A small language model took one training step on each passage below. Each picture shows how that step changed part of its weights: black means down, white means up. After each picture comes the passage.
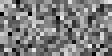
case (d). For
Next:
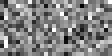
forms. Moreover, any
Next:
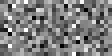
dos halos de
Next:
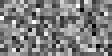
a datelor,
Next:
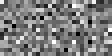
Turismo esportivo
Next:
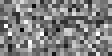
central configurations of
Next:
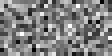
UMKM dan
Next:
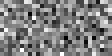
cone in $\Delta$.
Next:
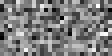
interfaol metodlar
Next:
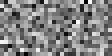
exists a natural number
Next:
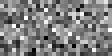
so that we may
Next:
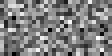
some care is needed
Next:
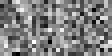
formação superior,
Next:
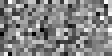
variety is weakly special if
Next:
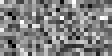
strongly continuous semigroup of
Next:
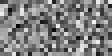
diseases" for
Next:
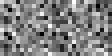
saja dan di
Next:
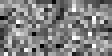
theory focuses on
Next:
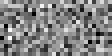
is a discretized
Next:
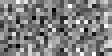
de terreno por
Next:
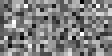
der aktuellen
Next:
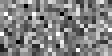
be given. If
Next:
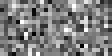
funzione intermedia tra
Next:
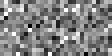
In: R.
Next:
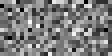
o texto original e
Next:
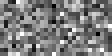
Mahalaga na
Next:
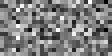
o Dataframe
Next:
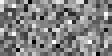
um aumento exponencial
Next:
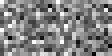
kim bunga
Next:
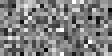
de Notificação
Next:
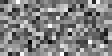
isomorphic to the polynomial algebra
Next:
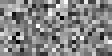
в странах
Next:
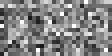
can be closed.
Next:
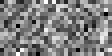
$\CC$ has the
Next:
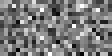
Adorno), que
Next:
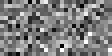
the well-known functional
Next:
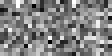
farzadlari bilan
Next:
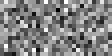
is a positive constant
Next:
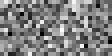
significativo, y este
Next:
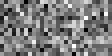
on generalised patterns
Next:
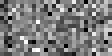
of the addition theorem to
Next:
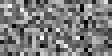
c_s),$$ together
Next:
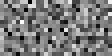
a procedimentos
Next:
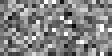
One can use the same
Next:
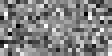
$j$. Thus if
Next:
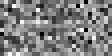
rótulos a
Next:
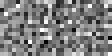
Step 2:
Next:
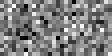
is ALF.
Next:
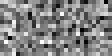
*Islam dan
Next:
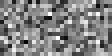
langsung memiliki
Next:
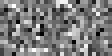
contactó con la
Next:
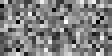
naar record
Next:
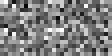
x, \hat
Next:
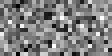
each $j$ and
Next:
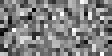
below row $r$.
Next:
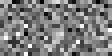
\times \Omega
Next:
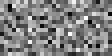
usando dados
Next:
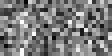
in some Hilbert or Banach
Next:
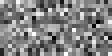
b) masalaning
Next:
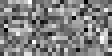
bundle} of the
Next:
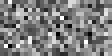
constant negative Gauss curvature
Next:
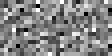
Gräfin *
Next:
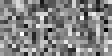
serta interaksi sosial
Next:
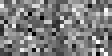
inverse problem enables
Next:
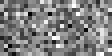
removing the coefficient that
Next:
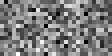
matroid as
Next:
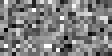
homeomorphism strongly near
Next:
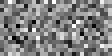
$\Omega$ is a
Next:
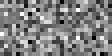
Now, let's take
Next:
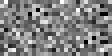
same dimension and hence,
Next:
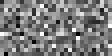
$x$ are
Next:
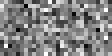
v$. We denote this
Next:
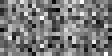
of althans
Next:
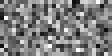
therefore for any number
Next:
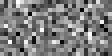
uchun o'ta
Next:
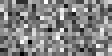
For any $u
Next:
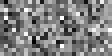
Then two sufficient conditions for
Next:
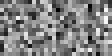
therefore interchange the
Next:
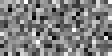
bandas de las
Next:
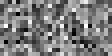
análisis espacial:
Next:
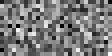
N(y)$, then
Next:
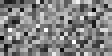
is achieved, the
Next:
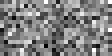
can also hold in this
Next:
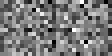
o engajamento
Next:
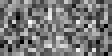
лише за умови
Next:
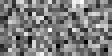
masyarakat dengan
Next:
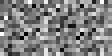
is obvious from the choice
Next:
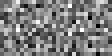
y cirugía de
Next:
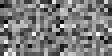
II Seminario
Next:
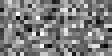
of Dentistry
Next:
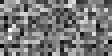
unary predicate,
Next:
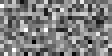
of length $m$
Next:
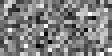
have the same type and
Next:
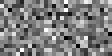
if $\lambda$ and
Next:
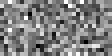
and Yamamoto
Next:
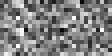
الشعب الد
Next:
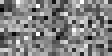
mehnat faoliyati
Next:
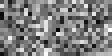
of this equation implies that
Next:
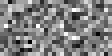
письма в
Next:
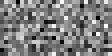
SRL (art.
